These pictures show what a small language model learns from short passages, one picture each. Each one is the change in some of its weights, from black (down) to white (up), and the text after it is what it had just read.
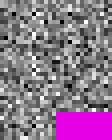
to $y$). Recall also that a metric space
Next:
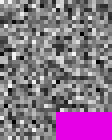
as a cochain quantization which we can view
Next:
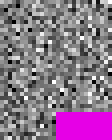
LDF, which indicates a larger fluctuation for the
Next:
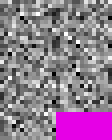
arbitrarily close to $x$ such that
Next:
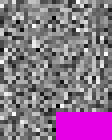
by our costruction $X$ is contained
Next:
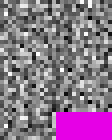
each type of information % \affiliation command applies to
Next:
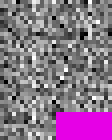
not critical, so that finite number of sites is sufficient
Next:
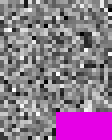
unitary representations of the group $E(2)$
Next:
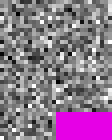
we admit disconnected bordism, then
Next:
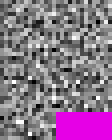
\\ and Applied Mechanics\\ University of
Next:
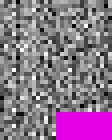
probability for the whole process by putting in the factor
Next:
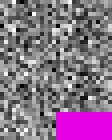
calibration described above compensates for the
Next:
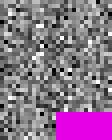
the normal side is given by the expression in angular
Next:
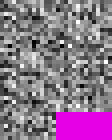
methods often use pre-trained language models in general
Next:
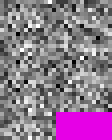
= 1,2,\ldots,J$ values are
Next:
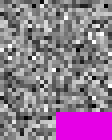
\begin{conj} The codimension-three conjecture
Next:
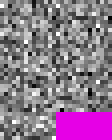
corresponding to 7 real parameters. Since three of these real
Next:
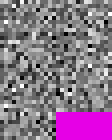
LC model. Instead of the identification constraint
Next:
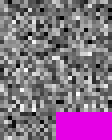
their inspiraling, while EMRIs
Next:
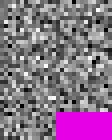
construction procedure is necessary. We'll need the following
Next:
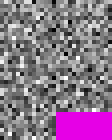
of vertices. The {\bf adjacency
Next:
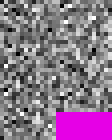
and Te are isoelectronic, the former
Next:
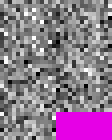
drift coefficient, we also show that the diffusion coefficient
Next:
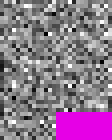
demonstrate an experimental proposal based on ground-state
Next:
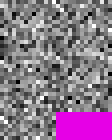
straightforward to see that the pure scalar case is reproduced
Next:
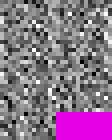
\ln \left( 1-q \right)
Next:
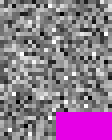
contain $+ \infty$ and shrunk
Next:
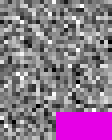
the coexisting viscous and elastic properties
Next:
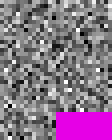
a $p$-adic field or a field of formal
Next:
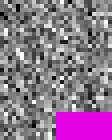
for lower mass stars with good fits. In both of
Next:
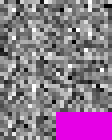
it is not clear that the same holds true for
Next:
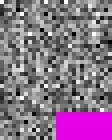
bosonic operators that describes both the Einstein-de
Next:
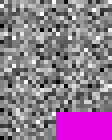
[11,13] *however large* the
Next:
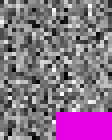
target areas. Our method achieves efficient global modeling
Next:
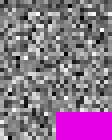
yields \begin{align*} Q = x^{ -
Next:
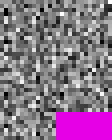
and shortly after the object became too
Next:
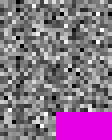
space has a discrete spectrum in such a way that if
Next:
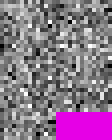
numerical relativity (NR) simulations: the largest
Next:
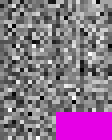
the particle centres, $r_k
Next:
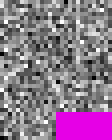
an affine copy of one of the sets
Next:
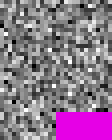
extended to the whole complex plane. Hence the resolvent
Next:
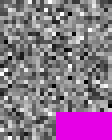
examples where $\Theta_0$ contains a
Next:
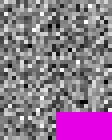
factor data simultaneously at large $Q^2$
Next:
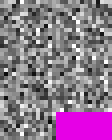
steering for the \emph{second order}
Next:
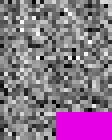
independent control over the chemical potential, $\mu$, and
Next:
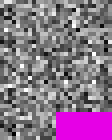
holographic QCD. A 4D background electromagnetic
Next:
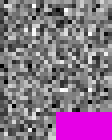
category $\cGL(\F)$. Here we discuss some
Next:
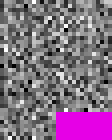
is a product of a singlet state in the
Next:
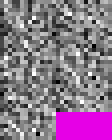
role exchange, and we can still trace the smooth trajectory
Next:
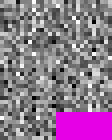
of interest also in the finite-dimensional situation because it
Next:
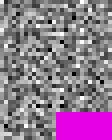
\end{thm} When the Hider distribution
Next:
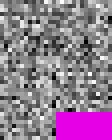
threshold graph $G$ of order $n \in
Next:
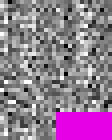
we show \nlsolve's applicability to
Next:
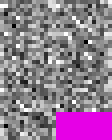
determination and to the \mcal\ input
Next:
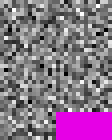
a~unique metric segment $[x,y]$.
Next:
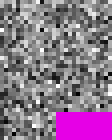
that sustain the pair production cannot come from the star
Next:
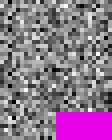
the one hand, this is $2v$ since
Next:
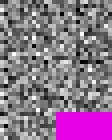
\star \overline{v}\nabla v > \
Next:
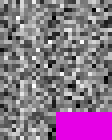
not have path factors with the required property. For
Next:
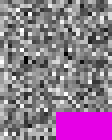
the s-leptons and s-quarks
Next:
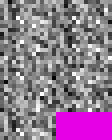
of the move of an opponent, the
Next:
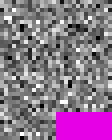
infrared, m$_{\rm K}$
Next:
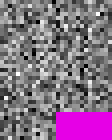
gates covers a $N-1$-dimensional
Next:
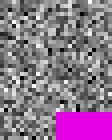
J}} \newcommand{\CF}{{\cal F}}
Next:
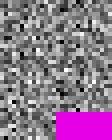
m_1^2| \Rightarrow m_3
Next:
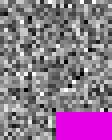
with the Hamiltonian (in units of $\hbar =
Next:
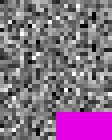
charging is encapsulated in the matrix
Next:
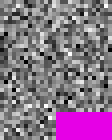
all $d \times d$ real-valued
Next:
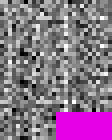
та $N$ зарядів
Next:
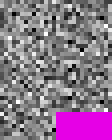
apply to $d_S$. Note that
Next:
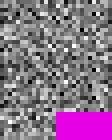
is a ground state for $V$ relative to
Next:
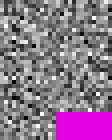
For any $\mathbf{b} \in
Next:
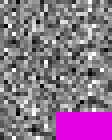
a principal goal of the paper. We conclude by
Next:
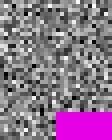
behavior is observed for the PU-only layer as
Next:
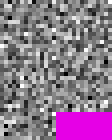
by an action S($\phi$). In order to
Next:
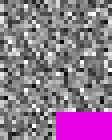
\det \left( \frac{\partial^2
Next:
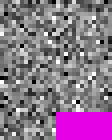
a vector space, the Verlinde algebra
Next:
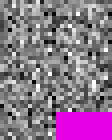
follows: the next section presents the governing equations,
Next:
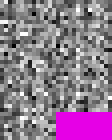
nil. In simple cases, one of the eigenvalues changes
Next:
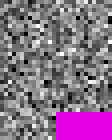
pair of modes $(k,\bar{k})$, just
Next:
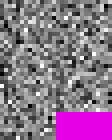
better produced by mean $\mathrm{Ye} =
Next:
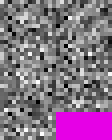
this, the zinc local energy distributions,
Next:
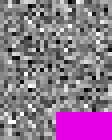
$R$, then $H = R$ if and
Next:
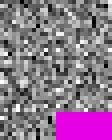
in agreement for \texttt{Geant4} and
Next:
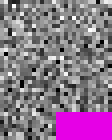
star evolves along the PMS. At the very
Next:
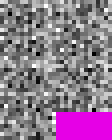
and Cybernetics, Moscow State
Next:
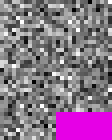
for GS-z13-0, which has
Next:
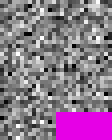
the tunneling transport in clean mesoscopic
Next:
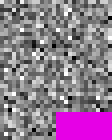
be determined from photometry but it is possible that
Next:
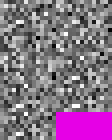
of segment $MN$. Let $A =
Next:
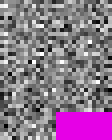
\end{Lemma} \proof The quantity on the
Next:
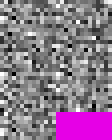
R., and Charu, S. introduced a
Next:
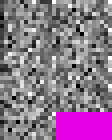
confident about and what you don't fully
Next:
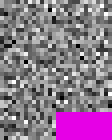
model. Notice that even for $T >
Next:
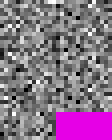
our analysis assumes a static scene and
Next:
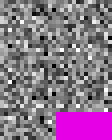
function of a (fundamental, relativistic) string
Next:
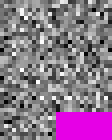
cosmological equations around a flat background with positive tension
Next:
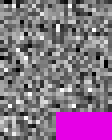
expansion for $W(\Gamma_e^\epsilon;
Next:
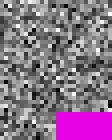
that are constant on $\N$-orbits. In
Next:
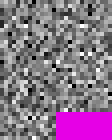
this statement to $n$-point functions. This exchange
